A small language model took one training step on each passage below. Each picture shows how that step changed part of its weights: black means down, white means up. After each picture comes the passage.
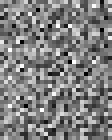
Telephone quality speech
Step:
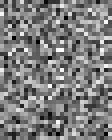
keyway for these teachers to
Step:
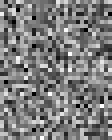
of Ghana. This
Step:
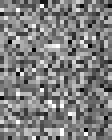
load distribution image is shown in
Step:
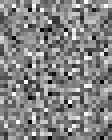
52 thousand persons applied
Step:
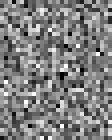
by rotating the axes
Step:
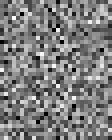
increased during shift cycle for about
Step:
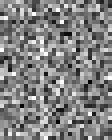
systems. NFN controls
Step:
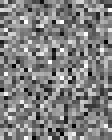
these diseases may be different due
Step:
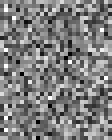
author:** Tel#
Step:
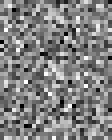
checking the triangulation
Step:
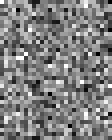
and Hany A.
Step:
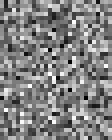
required. Declaration of
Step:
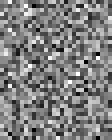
in Computer Science from the
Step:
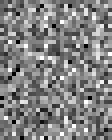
is a significant issue, there
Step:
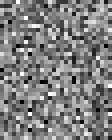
are recruited, from
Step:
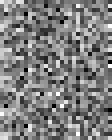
N % Hindu 26
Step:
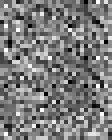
representing extremes in
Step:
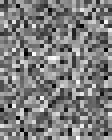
claim for compensation for damage should
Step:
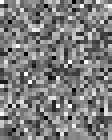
review are the author's
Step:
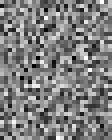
articles and their codes can
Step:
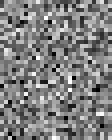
*IEEE Transactions on
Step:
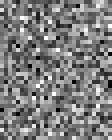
words, this interval based
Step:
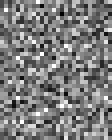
academic community:** in addition to
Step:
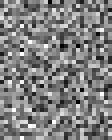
areas using diverse strategies including public
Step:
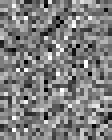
samples was altered to
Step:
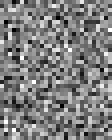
flexibility of the algorithm allows
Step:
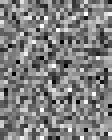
favour of students in South
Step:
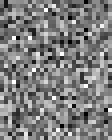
7.1 within the
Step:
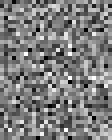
of ETLs for
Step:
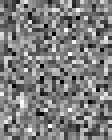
The fourth part deals
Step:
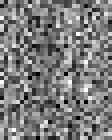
as DMA,
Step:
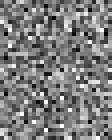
primarily with pitching,
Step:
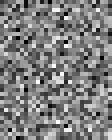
upscaling block
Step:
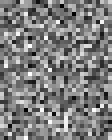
This includes a list of key
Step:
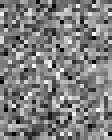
invest in capital to boost
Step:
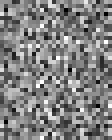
strengthening of the
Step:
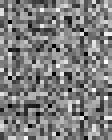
to the following questions:
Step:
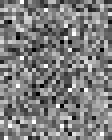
thus enables an individual to live
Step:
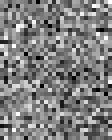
organic constituents using
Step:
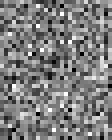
be essential to make informed decisions
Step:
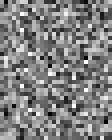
closed-tray impression
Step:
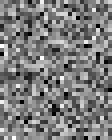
type fasteners: 3
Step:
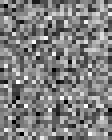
at different stress levels at the
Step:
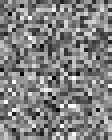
in detail in Table 2.
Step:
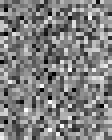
as well as for the people
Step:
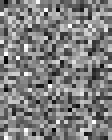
**1j** was extracted
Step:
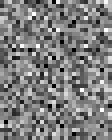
experimental results in case of
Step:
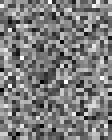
in the Ganga
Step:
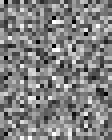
English-dominant contexts.
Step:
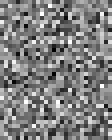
by Means of a
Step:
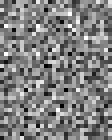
personalities and behaviors.
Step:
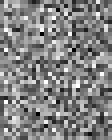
background electrolytes used in
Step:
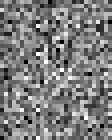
roles to play in this regard
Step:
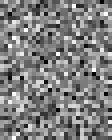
% beneficiaries are
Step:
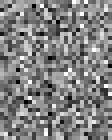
indicating that EU importers
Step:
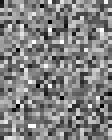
challenges in adapting DRL
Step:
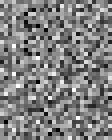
EFIS Centre Authors
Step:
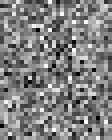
were planted in soil at
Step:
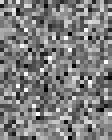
and B will be published,
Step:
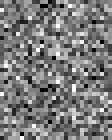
decision to vary upward under
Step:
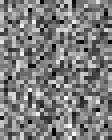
Department of English and Communication
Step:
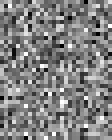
which evolutionary anthropology and
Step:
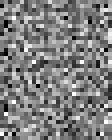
approach aligns with practical applications
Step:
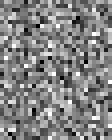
Continued pretraining
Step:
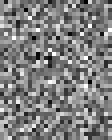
an 8-bit platform based
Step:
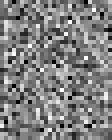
ground beetles of the
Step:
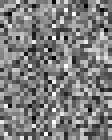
through simple random sampling. Data
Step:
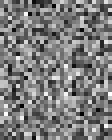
and then put forward the corresponding
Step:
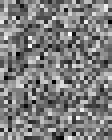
PBCLOSE 0
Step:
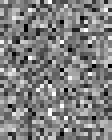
amount of linseed
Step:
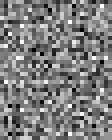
used for the study.
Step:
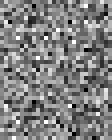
analysed data from 103
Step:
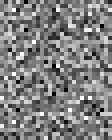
By [18] a framework
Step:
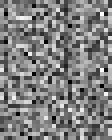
of manipulation aimed at
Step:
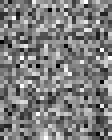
scenario, plastic-intensive
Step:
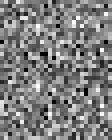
classifications were summarized,
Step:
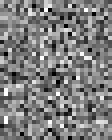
RNase H.
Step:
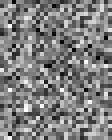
a specialist in the
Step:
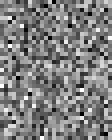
develop test code and the risk
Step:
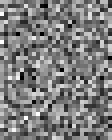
of Support for UK Wave
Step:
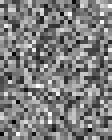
task and now a days
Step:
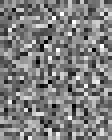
we illustrate in figure 5
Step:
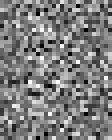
child marriage: How
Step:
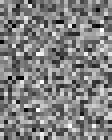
Moreover, the treatment of
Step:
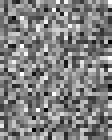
of colonialism,
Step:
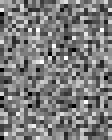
taxonomy, new record
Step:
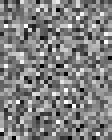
overall vibes about working
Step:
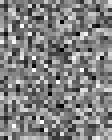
detection, and prognostic
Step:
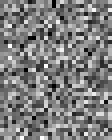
Statement The data that support
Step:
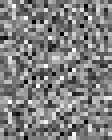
was obviously based
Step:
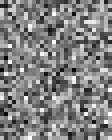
and source are credited.
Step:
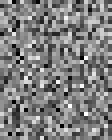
in speed by the traditional
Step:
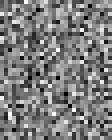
will accompany the data?
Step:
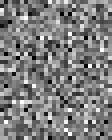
section will be able to perform
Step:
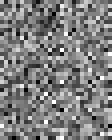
make an NP definite.
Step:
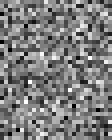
alterations. Statistical analysis:
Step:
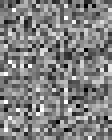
of human 3D motion.
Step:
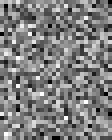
and Serum Biochemistry
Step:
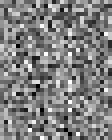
score of 0. Only one
